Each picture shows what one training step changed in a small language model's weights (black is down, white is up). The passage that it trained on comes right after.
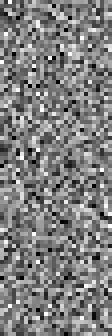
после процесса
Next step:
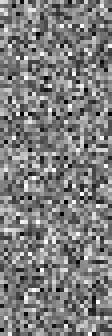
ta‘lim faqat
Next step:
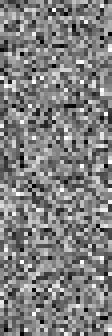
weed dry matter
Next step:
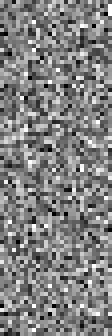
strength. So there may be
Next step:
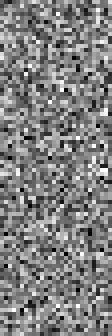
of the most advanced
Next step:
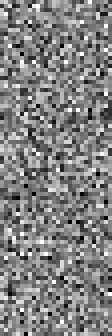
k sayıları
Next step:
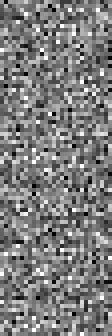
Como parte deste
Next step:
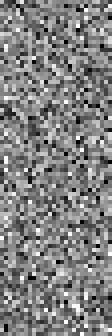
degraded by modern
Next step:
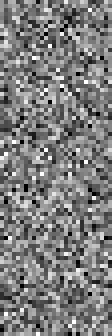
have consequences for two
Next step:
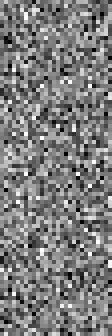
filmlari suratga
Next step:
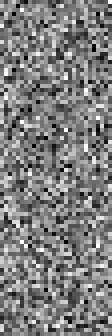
o gerenciamento de
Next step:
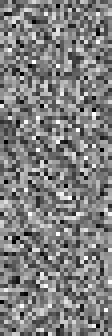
y en ocasiones
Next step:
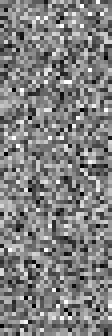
fikrlash; Bu
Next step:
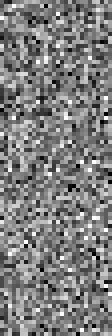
threshold image.
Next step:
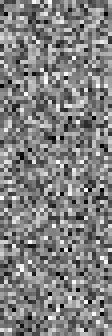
for the content of the
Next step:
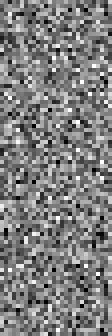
impact of the pattern for
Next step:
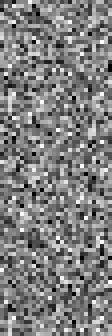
the theory of implicit
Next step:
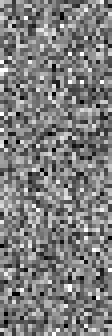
de múltiples
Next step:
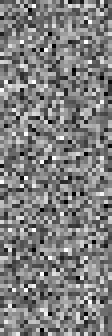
y la pedagogía
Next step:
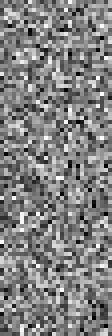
as well. In the first
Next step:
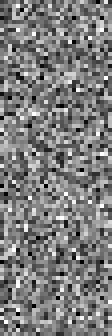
as stroke is a
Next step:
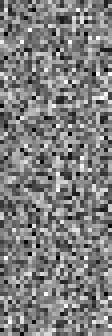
30 mm above
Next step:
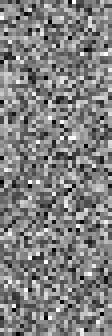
benefit from existing
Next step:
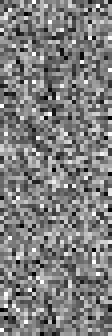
A Statistical Model
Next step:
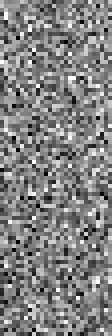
the plasticizing
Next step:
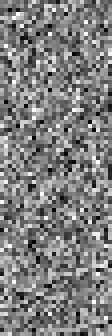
specialty entails
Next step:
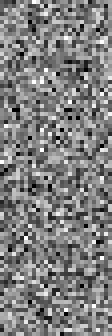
to get over current
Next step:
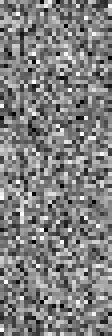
lies in the fact that it
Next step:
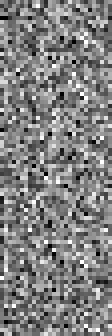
de vegetație
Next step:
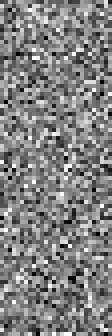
on humans or human
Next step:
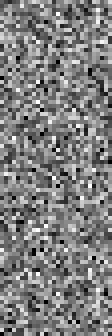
of phantom sensation and
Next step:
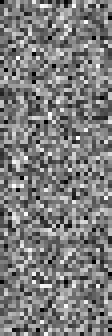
carried out in all
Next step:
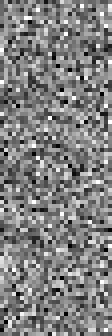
Díaz Barriga
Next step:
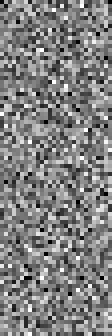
Robert Dankof
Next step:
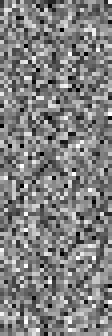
Analisador de
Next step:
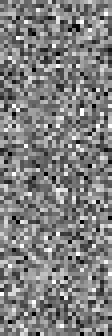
compound **II** which
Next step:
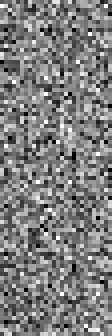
de expoliación;
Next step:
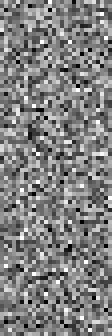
promedio fue
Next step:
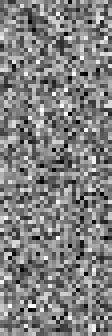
the pharmacological management
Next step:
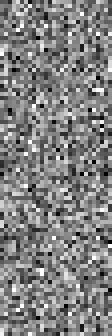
members feel that the
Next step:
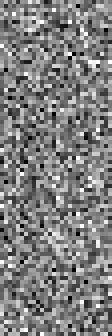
(a) The IF of
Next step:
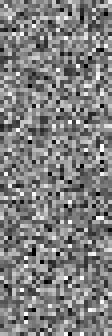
of (1) deserves
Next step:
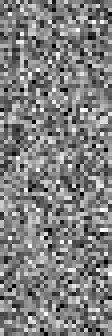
fue definido como la
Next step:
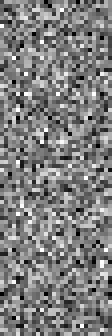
та державне
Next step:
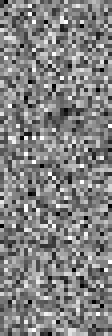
Moderated Variables
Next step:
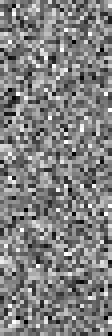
from Moroccan
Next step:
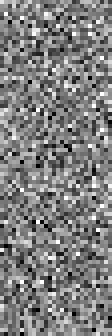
структурної та
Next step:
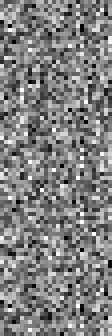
date and future
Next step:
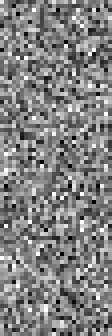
ta'lim, fan va
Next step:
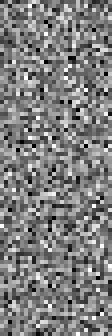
- recommender
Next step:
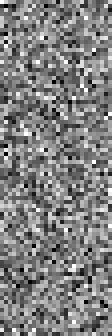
William R.
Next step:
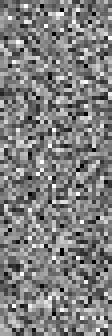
such as Nigeria
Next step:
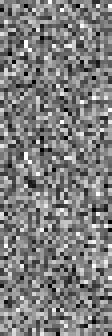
Age II."
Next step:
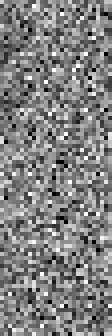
Briganti*, a
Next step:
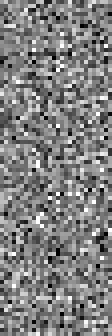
17 where both had the
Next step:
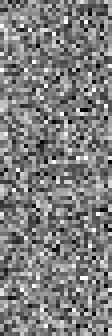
maar ook een
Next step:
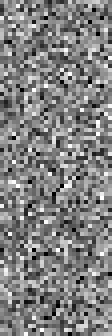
leader. / B.
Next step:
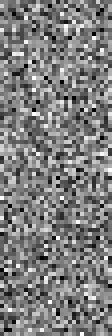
on cation exchanger
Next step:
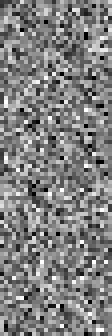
bottom of the
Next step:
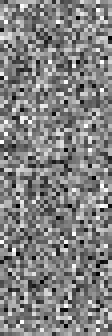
acumulate, de
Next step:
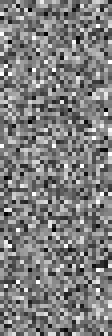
served UEs,
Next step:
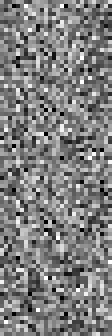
que as incertezas
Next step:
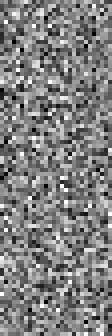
discoveries, even
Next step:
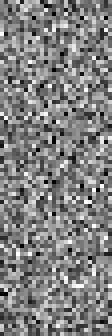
uma distância observada
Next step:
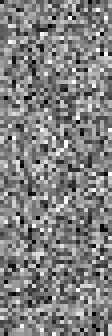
be an r -regular
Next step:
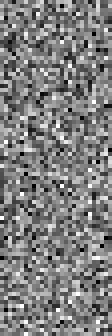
an electron, but for a
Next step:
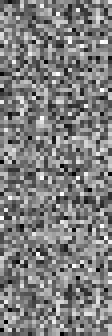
of Public Health
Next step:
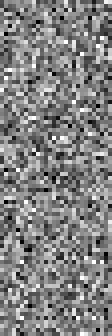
embora uma análise
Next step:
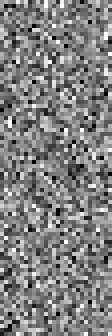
Morley, J.
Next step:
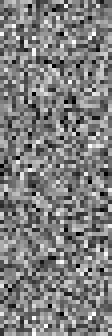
Deysappriya et
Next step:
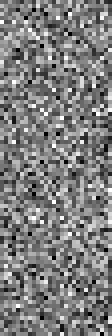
Binte Ather,
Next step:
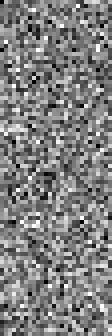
and dashboards.
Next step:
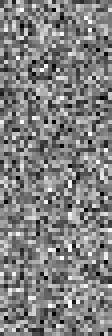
com o objetivo de
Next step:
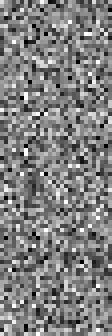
Cloud, Tableau
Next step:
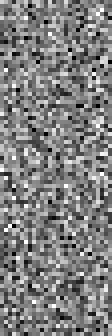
and applications, smart
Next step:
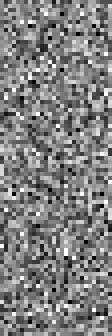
is quite complex due
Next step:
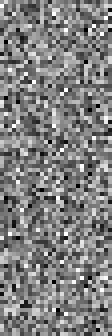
method grew. The
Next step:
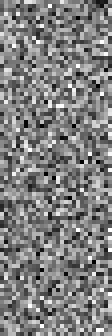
provide a statistical analysis
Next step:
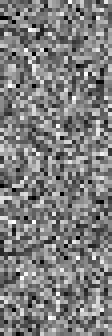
of archaeological
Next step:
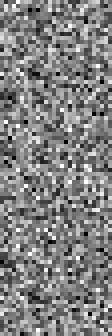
all aspects. As
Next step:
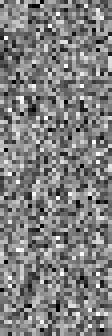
strains can be identified
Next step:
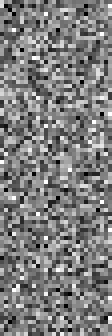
to control assets that can be
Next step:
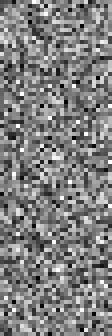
to the NSSO report
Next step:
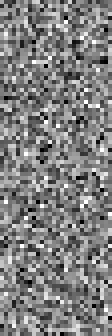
de informações e
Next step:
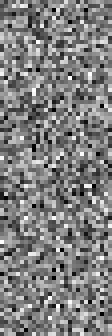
architectures of the
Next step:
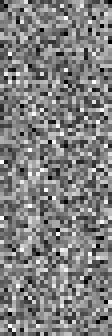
surfactants has not been
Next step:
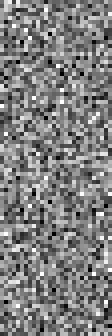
100 Конституції
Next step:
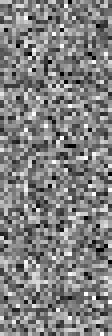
Networks». En:
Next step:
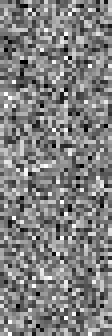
novel biologically
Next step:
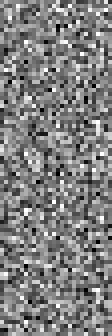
vary significantly based on the
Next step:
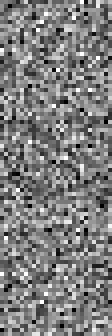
11, 12]. This approach
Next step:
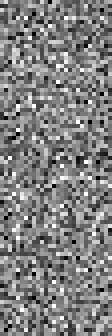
освобождение от
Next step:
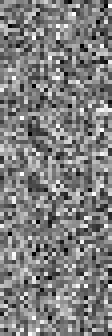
the use of English in
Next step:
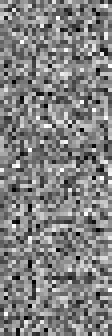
или даже
